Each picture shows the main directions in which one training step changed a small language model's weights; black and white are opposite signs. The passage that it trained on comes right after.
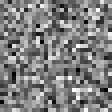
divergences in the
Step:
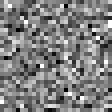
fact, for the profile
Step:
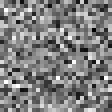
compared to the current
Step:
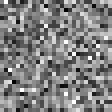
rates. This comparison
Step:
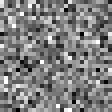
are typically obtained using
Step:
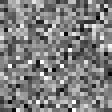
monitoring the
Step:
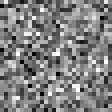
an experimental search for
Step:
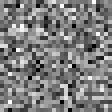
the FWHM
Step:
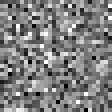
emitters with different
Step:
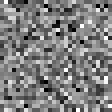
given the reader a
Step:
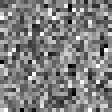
modern notation is
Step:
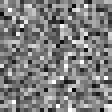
random variable. Figure 1
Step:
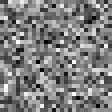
the MSC,
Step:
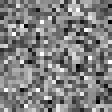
by Pullin,
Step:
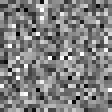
fashion a
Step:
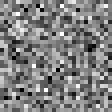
the idler
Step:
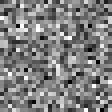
the flight path of
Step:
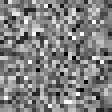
be constructed individually
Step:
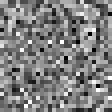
to the allowable
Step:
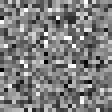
only if it can be
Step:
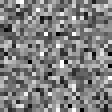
applied, including a reduced
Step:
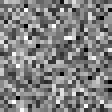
In the low-energy
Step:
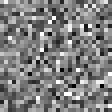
optical catalogs are
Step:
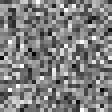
$J$ denote the
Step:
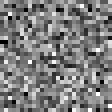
Hopf invariants
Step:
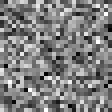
which increasing the number of
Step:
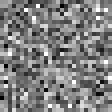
liquid state.
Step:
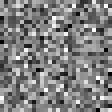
\rightarrow z$ as
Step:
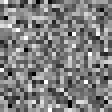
local features of source
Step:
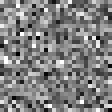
increases, and the problem
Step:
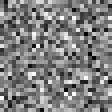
only points of maximum of
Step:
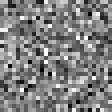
run on Listing
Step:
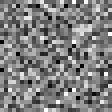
\hline 9 &
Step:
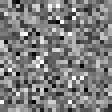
Thus it makes sense
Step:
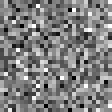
three times its standard
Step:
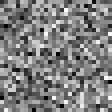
while the generators
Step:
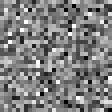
denote the integer part,
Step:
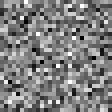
true minimum fuel
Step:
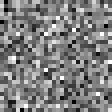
contradiction, which
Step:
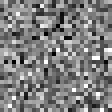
binary spacetimes.
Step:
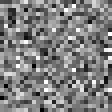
$L \simeq
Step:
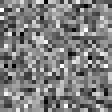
need in this area.
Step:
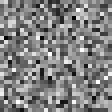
surfaces exhibit significantly
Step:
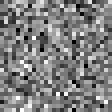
we can prove that
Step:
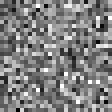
grids provided by
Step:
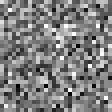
ground state with spins
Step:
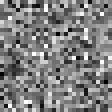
and so it is
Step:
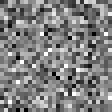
to quantum feature map
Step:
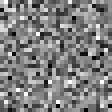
precise calibration of
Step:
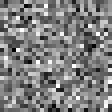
the centralized model,
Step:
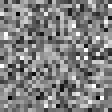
has to flip
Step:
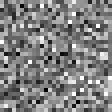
genes. On
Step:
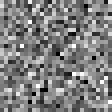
sum of the {\rm
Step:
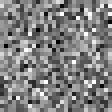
letting me know
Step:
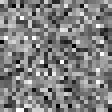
and plasma parameters. Then
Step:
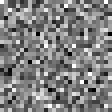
with the imaginary
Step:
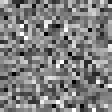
first term can be calculated
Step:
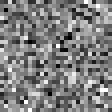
tractable by partitioning
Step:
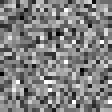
while for the blue
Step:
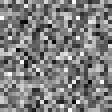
modelled on the
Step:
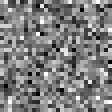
larger datasets,
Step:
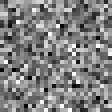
a selection effect.
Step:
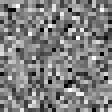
archetype of this
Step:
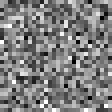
on more foundational
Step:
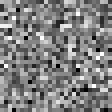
drift effects in systems
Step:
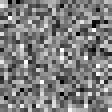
All the above
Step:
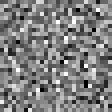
of Watermarking
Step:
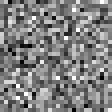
is sufficient to prove that
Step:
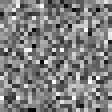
This suggests either a
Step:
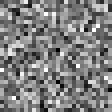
of motives for
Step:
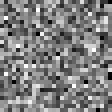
more strongly coupled
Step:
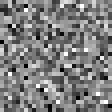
2D cut) is
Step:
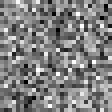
stellar SEDs.
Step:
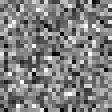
seminal contributions
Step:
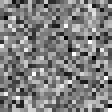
first part of the
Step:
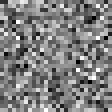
the metamodel
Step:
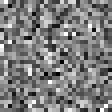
invariant degrees of
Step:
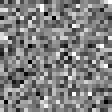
is either an oriented
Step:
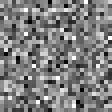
In particular, if
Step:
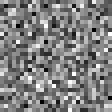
= \nabla_\mu
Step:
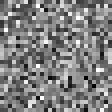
spite of the
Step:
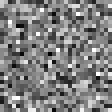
Up to the
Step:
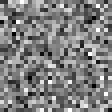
the space of these
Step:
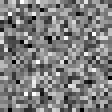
is defined by a critical
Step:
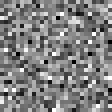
proved by P.
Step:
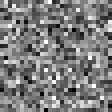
small gain theorem to
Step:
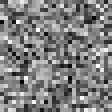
the paper is the
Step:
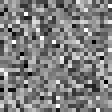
\times N \times
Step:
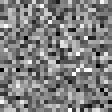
interaction makes the first
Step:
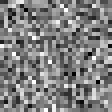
that $T$ has
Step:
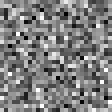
Lorentz factor
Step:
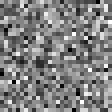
quadratic form.
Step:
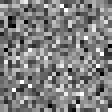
$\subs$ of
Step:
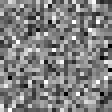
proving this is
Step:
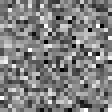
region, number of
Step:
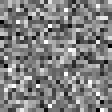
friends using
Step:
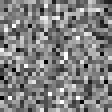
reaction kinetics between
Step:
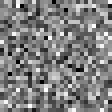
38% and an
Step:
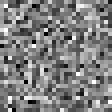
previous section, we
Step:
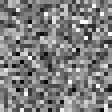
pt \hbox to
